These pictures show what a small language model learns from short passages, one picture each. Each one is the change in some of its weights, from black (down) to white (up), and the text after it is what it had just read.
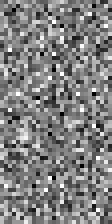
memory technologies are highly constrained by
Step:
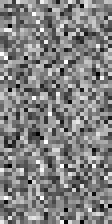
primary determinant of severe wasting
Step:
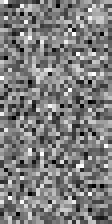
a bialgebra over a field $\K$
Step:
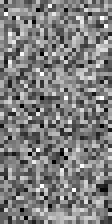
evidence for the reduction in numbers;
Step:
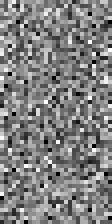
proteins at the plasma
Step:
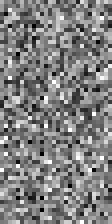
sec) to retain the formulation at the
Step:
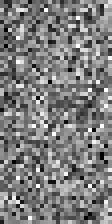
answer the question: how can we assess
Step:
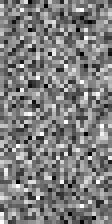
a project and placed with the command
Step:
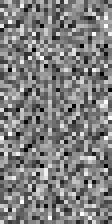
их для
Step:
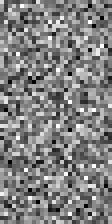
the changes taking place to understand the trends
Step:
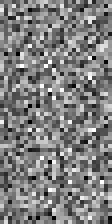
studies analysed, it is complex to
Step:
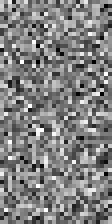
solvent was removed and the residue
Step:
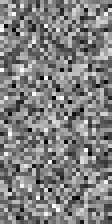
evaluate the hearing status. The
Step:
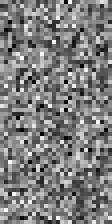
to $g_i\colon X \to
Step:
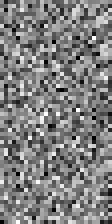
work [11]. Complications The complication
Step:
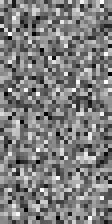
Kähler orbifold (of real dimension
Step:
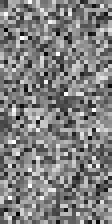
cannot affirm whether $C$ is
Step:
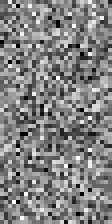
by $\PP_C$ (see
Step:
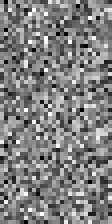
or other lipid peroxides to water
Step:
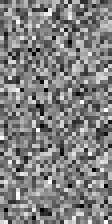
lobe to which it belongs.
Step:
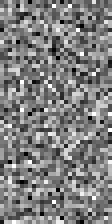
strategies. 1. Literature overview
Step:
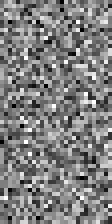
amount of the data you want to
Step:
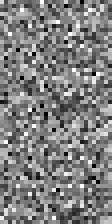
In practice, since all dielectric
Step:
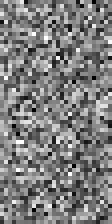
to allow to consider KdV with initial condition
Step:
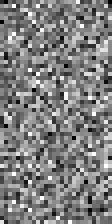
have you encountered in your use cases?
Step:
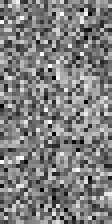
argument as above shows $\omega =0$.
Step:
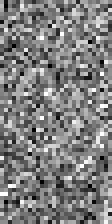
as an input parameter to the unit-level
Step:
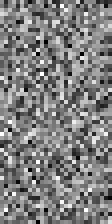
dictionary case. Whether the exponent
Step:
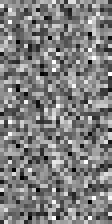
length 0.48m. The inlet and
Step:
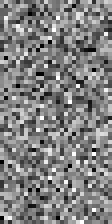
is known that fermentation is independent of
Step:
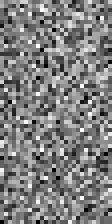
crisis as a wake-up
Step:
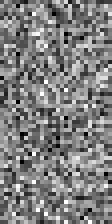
image of $\cha_i$ under
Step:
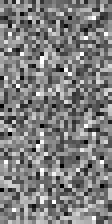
absence of boundary conditions, the conclusion is
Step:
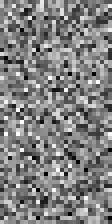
of individuals implemented in Python
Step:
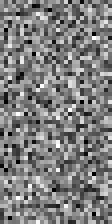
produce bases for signal processing,
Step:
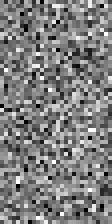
two, the codimension of the complement
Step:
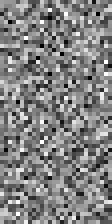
will be presented for S glass fibers
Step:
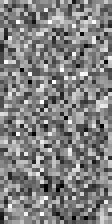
are as a result of scheduling and
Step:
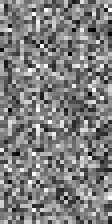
and editing. All authors approved
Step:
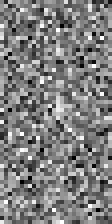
the resource. In RDF, the
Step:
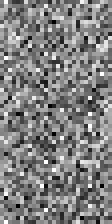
have been called \emph{functional
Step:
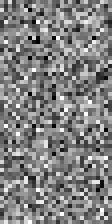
The solution can be written as see,
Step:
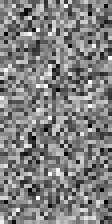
of appropriate lengths to the places where
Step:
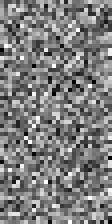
information. Therefore, larger sample sizes with more
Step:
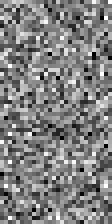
is nonzero then its transpose entry
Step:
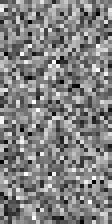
research builds on his previous work,
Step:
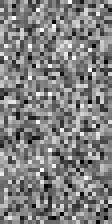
view of (\ref{gammas}), %
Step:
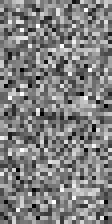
in managing the stress levels of an individual.
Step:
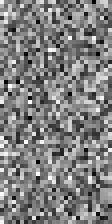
looks at the relevant regulatory
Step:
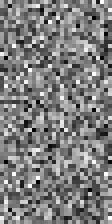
of the antenna are determined by utilizing
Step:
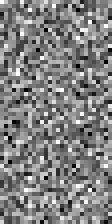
grants for loan capital and
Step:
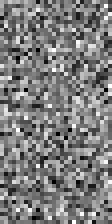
Gandhi is therefore given a place at the
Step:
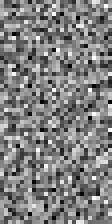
p value 0.02. The mean relative lens
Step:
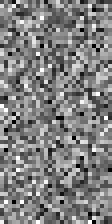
not colinear, which is generically the
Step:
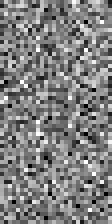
allows users to temporary utilize
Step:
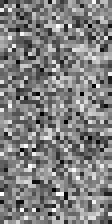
on. Homœopathic
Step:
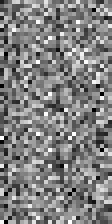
LA UNIVESP
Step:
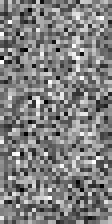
and the function $\Psi(z)$ has
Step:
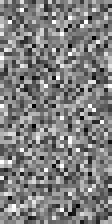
of miracles. He argued that
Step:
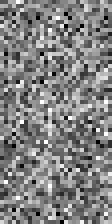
stand on one’s own).
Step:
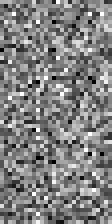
in such case, it trivially holds that
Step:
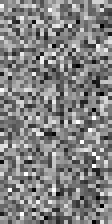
Sciences and LPMC,
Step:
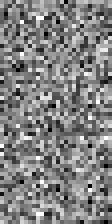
La(III) and other metal
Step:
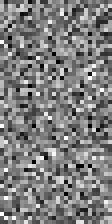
the drift and diffusion coefficient functions
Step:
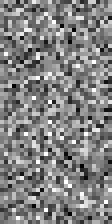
This experienced has prompted
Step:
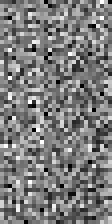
and vehicle 3, in
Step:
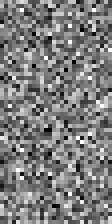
reference speed of sound for
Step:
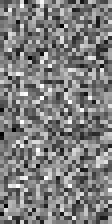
families with applications in statistical decision
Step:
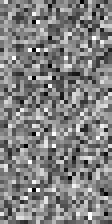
x}, \end{align} and
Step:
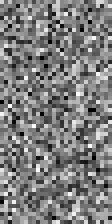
Let $T$ be the binary tree
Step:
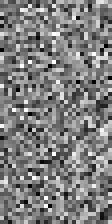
$W^*$-module setting,
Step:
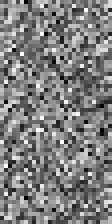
on the conditions of the environment and through a
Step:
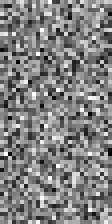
BWIM structural response,
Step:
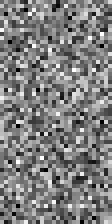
classified as definition-driven,
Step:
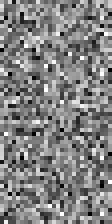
\cite{W6} the author formulated
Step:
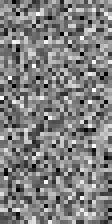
unsolicited adverse events were three
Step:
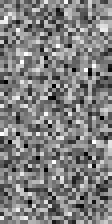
deficiency might benefit from increasing their
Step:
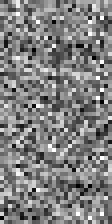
with form parameter {1/N}, by the
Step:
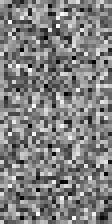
0$, the edges $ab,ac$ have
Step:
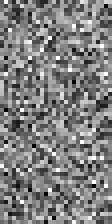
spaces are algebraically completely integrable
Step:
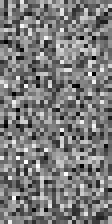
process with respect to the random environment $\omega$
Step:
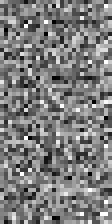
two components, the trivial link of four components or
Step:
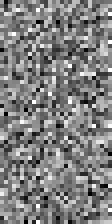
March 2011 averaging at
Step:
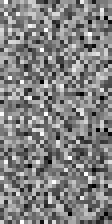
factor calculations for each indicator of employee
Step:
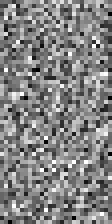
2°C in hot air oven
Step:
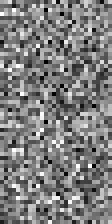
such as fertility should help in
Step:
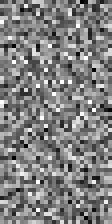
washing sludge,
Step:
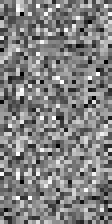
is necessary to breathe properly. When
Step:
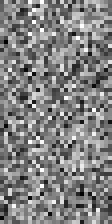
of tourists with high incomes and
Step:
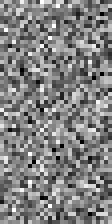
were self-selected and had generally
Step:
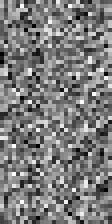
the adaptation of marketing strategies to
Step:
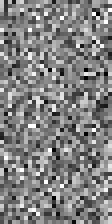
and it is highly desirable to use
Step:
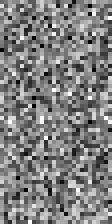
of infestations per fruit of
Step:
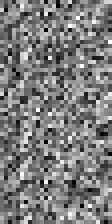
AND gate and OR gate.
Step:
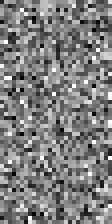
{\bf Remark 3.5.} It is
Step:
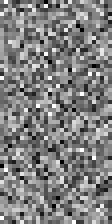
operates within a dedicated
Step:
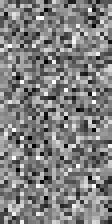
Predation in the Cities of
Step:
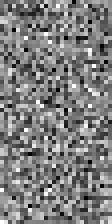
models using the string-based encoders
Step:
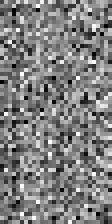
Research and OpenAIRE
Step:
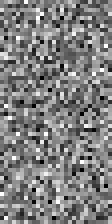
\eqref{omega}. However, unlike the
